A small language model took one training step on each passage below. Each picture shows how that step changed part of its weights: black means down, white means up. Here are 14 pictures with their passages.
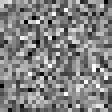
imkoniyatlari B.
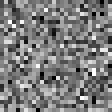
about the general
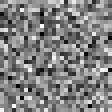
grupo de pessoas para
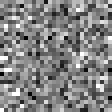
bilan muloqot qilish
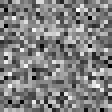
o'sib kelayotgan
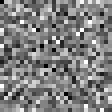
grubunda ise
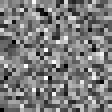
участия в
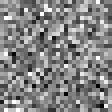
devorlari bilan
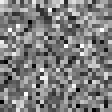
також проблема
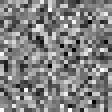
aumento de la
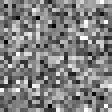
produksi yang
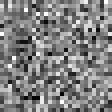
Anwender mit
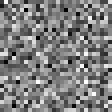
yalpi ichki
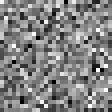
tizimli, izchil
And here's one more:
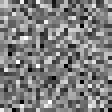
Durona y
